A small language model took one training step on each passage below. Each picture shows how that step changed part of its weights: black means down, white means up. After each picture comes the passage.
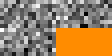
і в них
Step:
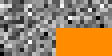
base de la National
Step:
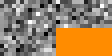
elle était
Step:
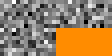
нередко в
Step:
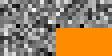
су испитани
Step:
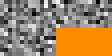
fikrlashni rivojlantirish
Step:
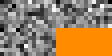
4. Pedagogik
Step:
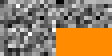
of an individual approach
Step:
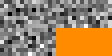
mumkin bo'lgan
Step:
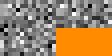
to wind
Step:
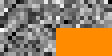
знания и
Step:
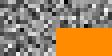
chiqarish ancha
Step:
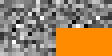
yuqori harorat,
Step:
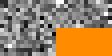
the obligation,
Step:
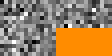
agrar ishlab
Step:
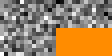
zonas de
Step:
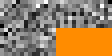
уларга хос
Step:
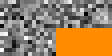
с целью
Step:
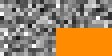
no período de
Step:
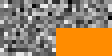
penal y su
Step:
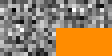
de Elena
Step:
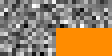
як причинні
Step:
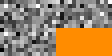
повноважень щодо
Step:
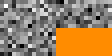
of competition and
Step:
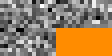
2. Valores
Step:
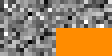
organizma ot
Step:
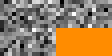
complex of grape
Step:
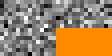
muestra un aumento
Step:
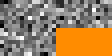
Impact of
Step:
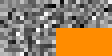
monitor prevaleça
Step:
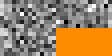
é capaz de
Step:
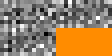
va o'rganish
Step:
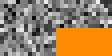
и т.
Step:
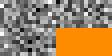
la sociología,
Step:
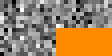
general = aplicarea
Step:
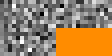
* ول
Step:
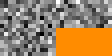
the war.
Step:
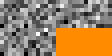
уходили от
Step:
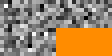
üzerinde bir
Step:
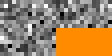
ağır iş
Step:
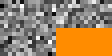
asosida taxlil
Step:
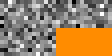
desarrollo de tecnologías
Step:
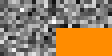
children with
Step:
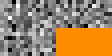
O lodo que
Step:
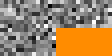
vinte mil
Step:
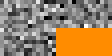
hastane ve
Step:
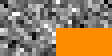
estudo. Além
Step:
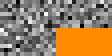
в систему
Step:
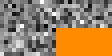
- Cooper,
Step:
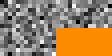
and trunk
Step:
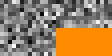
zu formulieren
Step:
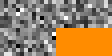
analysis of regulations
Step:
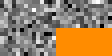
- Miner,
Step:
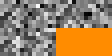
культури в
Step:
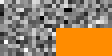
que permitiría
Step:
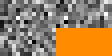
transport va
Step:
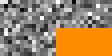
dan ke-3
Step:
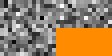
with water,
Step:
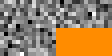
concretos da
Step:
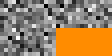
Educación Estadística
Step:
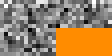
universiteti dotsenti;
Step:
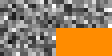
zarur. Bu
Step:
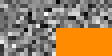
se materializam
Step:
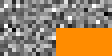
Ijtimoiy media
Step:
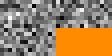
отбора из
